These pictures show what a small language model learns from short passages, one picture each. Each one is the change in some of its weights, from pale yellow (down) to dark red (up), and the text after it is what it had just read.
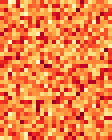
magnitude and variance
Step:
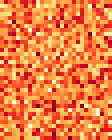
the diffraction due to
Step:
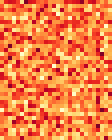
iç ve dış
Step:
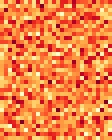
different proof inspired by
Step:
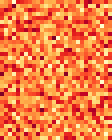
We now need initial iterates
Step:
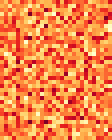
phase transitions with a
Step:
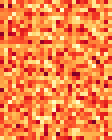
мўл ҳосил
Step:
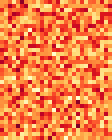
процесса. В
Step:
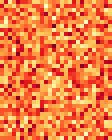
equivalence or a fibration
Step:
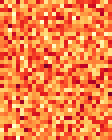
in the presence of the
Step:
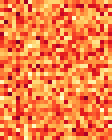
following is to discuss the
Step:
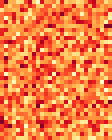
are considered relativistic,
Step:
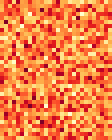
e do sono,
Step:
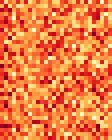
In the present work, a
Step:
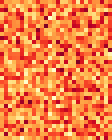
then compared to the
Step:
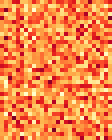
well motivated by their
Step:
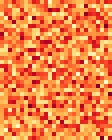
seen clearly from the fact
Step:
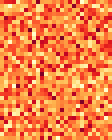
{\em diagonal matrices}.
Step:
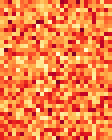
essenciais para a
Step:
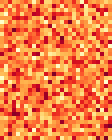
we prove that $\bar
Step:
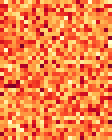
curvature. Their
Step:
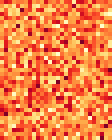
and $\vtst$.
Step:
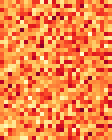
doublets arise from
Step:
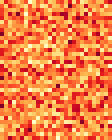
data gives the dashed
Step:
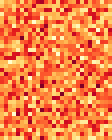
{\em Proc.
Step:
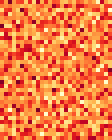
the shortest path,
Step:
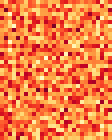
the curve lies in a
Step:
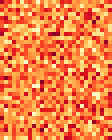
a geometric mechanism,
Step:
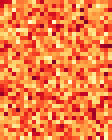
respectively. By contrast,
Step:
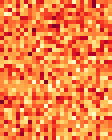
2 due to colour,
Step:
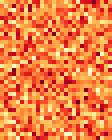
this is the case, and
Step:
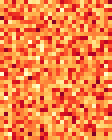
crucial question is
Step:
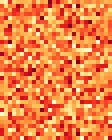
from Barbour \&
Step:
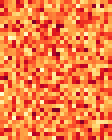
Japón, la
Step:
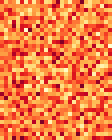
`given information'').
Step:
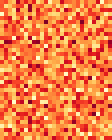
is more responsive to
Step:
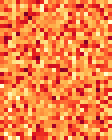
we only switch
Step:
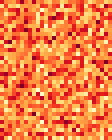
terms of shortening
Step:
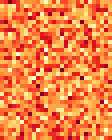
modelo de tres variables
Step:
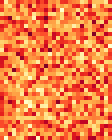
employed to simulate
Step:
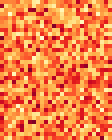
constrained residual structure
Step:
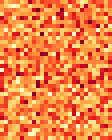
\begin{abstract} In
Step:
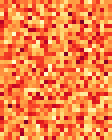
two sided ideal generated
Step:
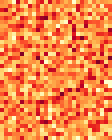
Parts (c) and
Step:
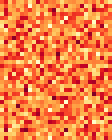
computational time of QA
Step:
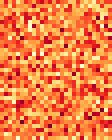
following nonlinear second-order
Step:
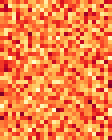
averages the flux on both
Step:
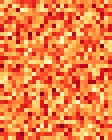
involving ten to
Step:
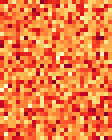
Dimensions: 14
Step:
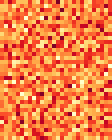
revela quais dos
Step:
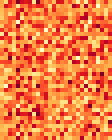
the trivial identity $
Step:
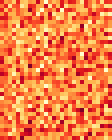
arises due to the
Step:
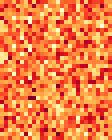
VOIR UNE
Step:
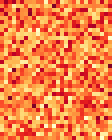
each iteration, the
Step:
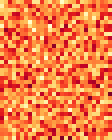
the oscillation in
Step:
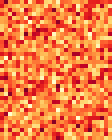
ARPES experiments
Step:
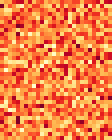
roots), only one term
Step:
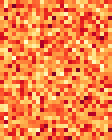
achieved by assuming that
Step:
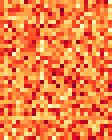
em Adorno,
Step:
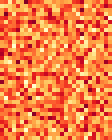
the gas begins to
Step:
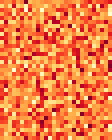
$t$ is equal to
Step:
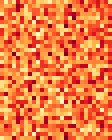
on continuous or categorical
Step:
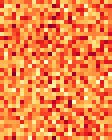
that, it will be
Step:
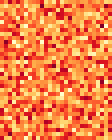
to stably train
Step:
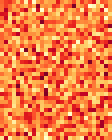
ordinary gauge
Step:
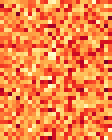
might also be interesting
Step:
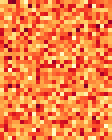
omnipresent en
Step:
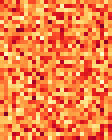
terms of field-dependent
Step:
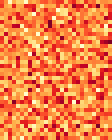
on $\ell$, we show
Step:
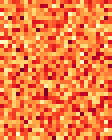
or cavity frequency,
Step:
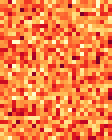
metric $g_{\om}$
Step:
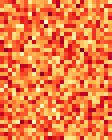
fondo di un
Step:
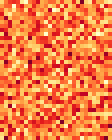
realize a $\lambda$
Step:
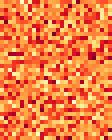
there is a common
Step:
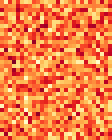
It is interesting to note
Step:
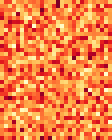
Furthermore, the results are
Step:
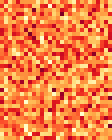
because it is impossible
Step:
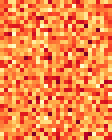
the device side and
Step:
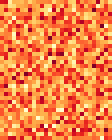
wonder about the
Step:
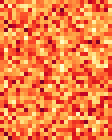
In general, the dimensions
